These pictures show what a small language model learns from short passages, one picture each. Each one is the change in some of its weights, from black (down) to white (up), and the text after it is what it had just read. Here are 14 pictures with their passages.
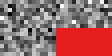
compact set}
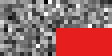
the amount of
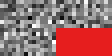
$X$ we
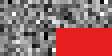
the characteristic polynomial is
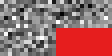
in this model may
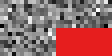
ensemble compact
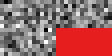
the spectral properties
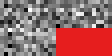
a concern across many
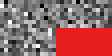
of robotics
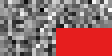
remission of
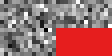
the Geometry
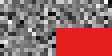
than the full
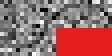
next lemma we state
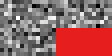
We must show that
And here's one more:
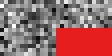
a randomized policy
